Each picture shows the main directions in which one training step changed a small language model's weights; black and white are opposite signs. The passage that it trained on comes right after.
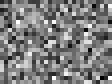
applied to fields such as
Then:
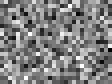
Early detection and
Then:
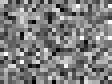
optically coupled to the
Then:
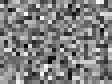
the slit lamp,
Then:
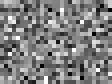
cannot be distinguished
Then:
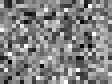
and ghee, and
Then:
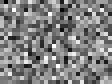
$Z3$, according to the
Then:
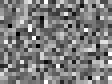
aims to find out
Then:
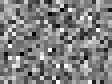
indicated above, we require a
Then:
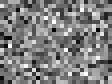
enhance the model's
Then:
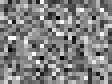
this is not the case: one of
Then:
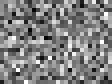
it corresponds to approximating
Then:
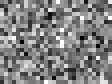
their analytical treatment. The
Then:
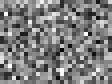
same way as in the previous
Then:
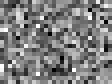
7. Clarification of
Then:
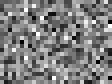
respect to the basis
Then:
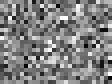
method was needed to analyze the
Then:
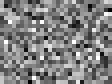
equivalent vacua which are
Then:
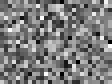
\end{align*} with
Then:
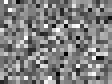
performs significantly better than
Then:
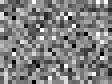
that Corollary
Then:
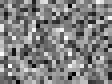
N/A N/A
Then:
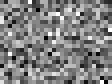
of the slippage between
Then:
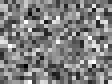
}\simeq {4(\omega
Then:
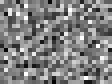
evolution, preparation
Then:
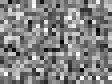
2016). The data discussed
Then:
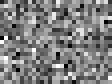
much improved using the
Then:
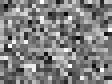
all statements and information contained
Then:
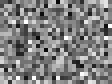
as nutrition problem,
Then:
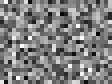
to $M'$ by applying
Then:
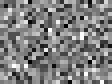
a very strong alignment between the
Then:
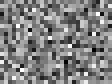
axion). However, without
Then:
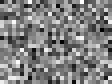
we denote $\tau$ the Thom
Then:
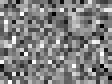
overview of the properties of the
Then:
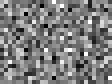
3 are both liquids,
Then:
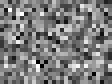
proportional to the electronic
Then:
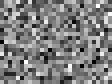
with no dynamic-pressure or
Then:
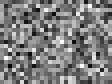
of modulus one.
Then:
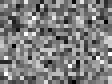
educated on the
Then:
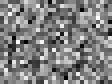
dataset from the system,
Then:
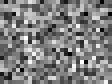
and $j$ defined by
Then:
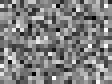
by vortices. In
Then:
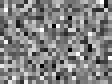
characterized by inflammation and
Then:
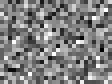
source and their interactions with
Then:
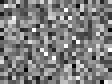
moments in terms of
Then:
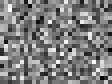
are the one to pursue
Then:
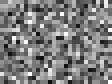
from the VELO and the
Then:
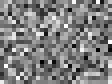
are also sent back to
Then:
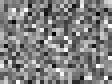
This induces birational
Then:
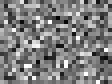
EUR International
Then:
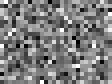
at the edge $\partial\Gamma$,
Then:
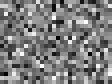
cleaved reference
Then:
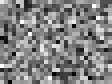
response. By day
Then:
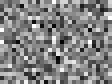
is a specific character string that
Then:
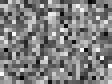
the test set. It can be
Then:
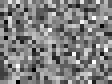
between statistical distributions has
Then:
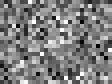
we may iterate. We
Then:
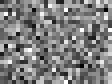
K-theory and the
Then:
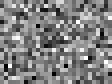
manuscript. Competing
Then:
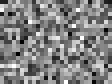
electron--hole pairs of
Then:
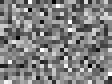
one muon above a
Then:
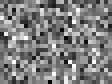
value} (MEV), and
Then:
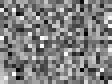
additional requirements were
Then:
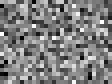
(FAIR). Free
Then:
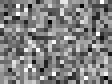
and whose archives are
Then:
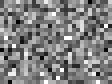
of Fourier transform,
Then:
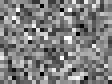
austenitic stainless
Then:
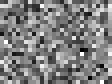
per the notation of figure
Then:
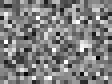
this paper, and for useful
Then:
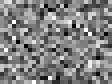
are defined by a certain
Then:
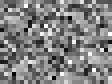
analyzing the quality
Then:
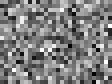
do not cover these notions and
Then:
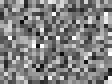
extends to the present case a
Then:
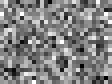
above. As in that case, this
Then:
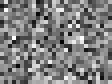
low risk (< 3)
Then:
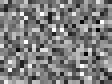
be obtained for the polynomials
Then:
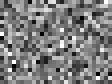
disjoint, the sets
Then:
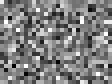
system, where Alice and
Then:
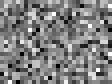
quality of the relationship between
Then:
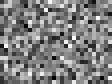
as the result of their experiences
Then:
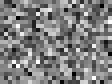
so-called Heegner
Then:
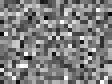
of Home Economics,
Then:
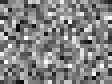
any integer $N$, let
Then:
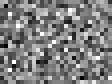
disjoint cycles obtained
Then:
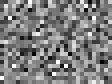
Northern Border
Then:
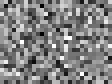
request treatment for
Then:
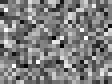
only if $T+S^*$
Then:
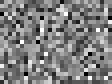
paper that is deployed for
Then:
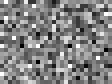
integer $n \in
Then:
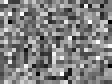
above Eq. 5 will be used for
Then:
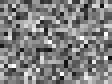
H_S$. Yet, they
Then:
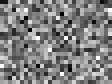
end, all these groups,
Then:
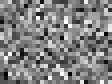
we enter into the
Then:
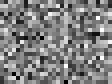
the spectral index,
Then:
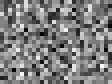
features to ensure
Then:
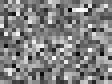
subset of $\fT$ corresponding
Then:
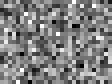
stray data. This, of
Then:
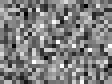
technical specifications for
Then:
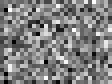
freely falling with
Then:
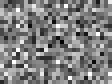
These factors include the
